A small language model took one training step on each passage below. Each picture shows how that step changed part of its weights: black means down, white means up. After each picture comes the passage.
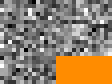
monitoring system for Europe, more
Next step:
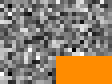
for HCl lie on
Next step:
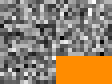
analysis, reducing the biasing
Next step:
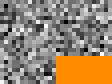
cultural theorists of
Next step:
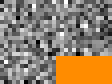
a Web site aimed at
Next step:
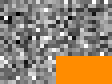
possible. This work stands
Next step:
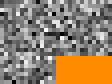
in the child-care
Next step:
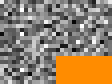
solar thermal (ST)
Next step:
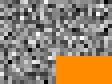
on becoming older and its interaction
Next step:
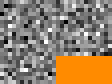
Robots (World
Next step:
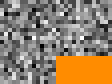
80 ton capacity).
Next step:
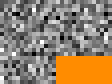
case. Overall, the
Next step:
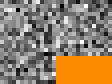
has been presumed that
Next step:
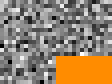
culture, and what does it
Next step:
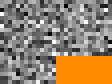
Deviated nasal
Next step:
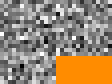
ensuring the optimal point of
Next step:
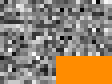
weight of 100 grains,
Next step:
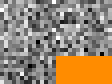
answer session provided an opportunity to
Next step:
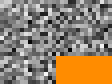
and writing – review &
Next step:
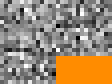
better accuracy of learning the
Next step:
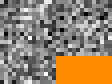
variables related to soil P input
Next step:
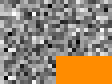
understanding of the students about the
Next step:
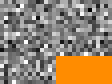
will support you in bringing
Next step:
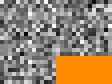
Adams This book is
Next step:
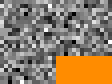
and systematization.
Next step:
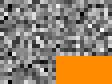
so as to be impactful
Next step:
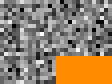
patients . complain of
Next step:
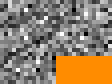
Union's Horizon Europe research
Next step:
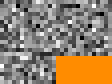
MRI before biopsy gives
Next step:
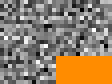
genetics, medicine and computer
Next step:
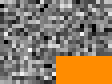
Periodicals and
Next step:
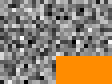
which there are fewer samples
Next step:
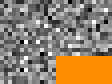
twenty plays had not
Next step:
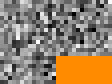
a result, current forest management
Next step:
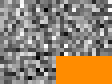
check etc will influence the customer
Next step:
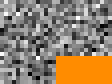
circular cylinder with
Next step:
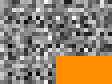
processed by SCFT in a
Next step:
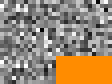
chance to complete the process
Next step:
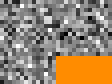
- Do you have responsibility for
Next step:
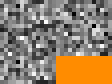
presents the convergence curves
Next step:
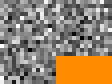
technical solutions, in the organization
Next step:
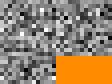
further to the usually reported
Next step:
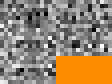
with a row of computers
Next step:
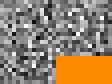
is only a partial order.
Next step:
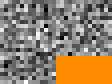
limited to human body tissue
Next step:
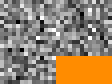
gain knowledge, while the second
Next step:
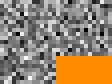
that women can offer: A
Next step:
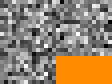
aim of this design level is
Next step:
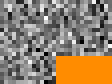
Rugby World Cup
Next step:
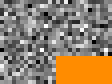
Color Doppler
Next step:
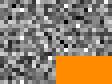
x and z directions. The
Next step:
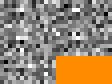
are required for structure containing lower
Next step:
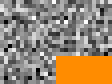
signal and the 50% point
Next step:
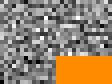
Among all data, only
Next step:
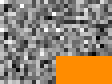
utilization of this precious natural
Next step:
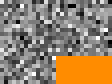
these methods fail when the
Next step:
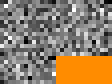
the World Bank Governance
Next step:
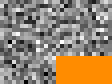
understandable, measurable
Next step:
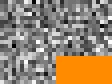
small amount of soap
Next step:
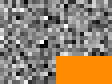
The validation set was extracted from
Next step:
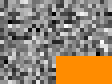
ability effect (GCA)
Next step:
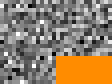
traditional structure in many cases.
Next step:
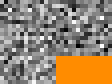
prevalence of subclinical
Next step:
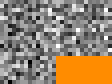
or, alternatively, could
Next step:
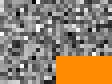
fuel cell problem Fig. 2
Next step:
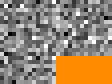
meal (SBM).
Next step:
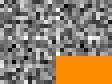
programs produce benefits in the short
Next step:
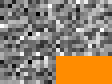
of fertilizers of
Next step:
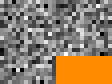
dried samples' characteristics,
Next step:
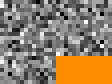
(L1 and L2
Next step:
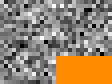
This pattern is frequently employed to
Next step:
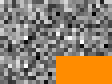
the government's dedication to
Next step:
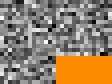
fanlari -
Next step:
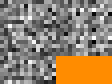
Strengthening documentation practices and
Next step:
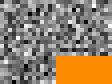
brewing tea plays
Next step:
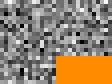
training from local artists at
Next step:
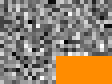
always pleasant,
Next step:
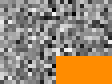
The Effect of the Distribution
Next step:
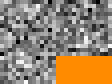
Guidelines for achieving youth
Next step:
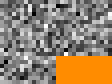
the Larsen effect provided
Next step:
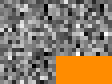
Colonoscopy can
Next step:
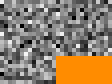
but tobacco use
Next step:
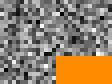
mAh. However,
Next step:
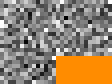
on the 19th of
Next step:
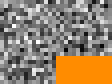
for integrating ICT into education.
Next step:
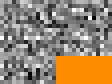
a common approach for their
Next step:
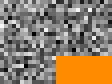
in the excitation conditions,
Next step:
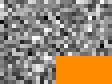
of numerous factors that influence their
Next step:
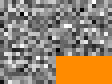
Authors' contributions All three
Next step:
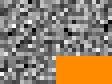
various microscopic observations, leads
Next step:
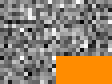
order to address a variety of
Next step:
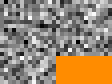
Conclusion The main tasks of
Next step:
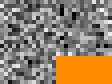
and, eventually,
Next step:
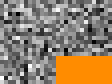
step during the production process.
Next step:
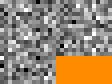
play an important role for improving
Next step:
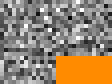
Science meeting in conference room
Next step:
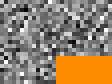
study. Funding No funding
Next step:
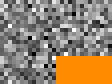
The obtained results indicated a strong
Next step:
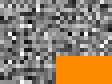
and hardness readouts.
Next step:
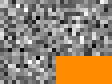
relevant to professional leadership success in
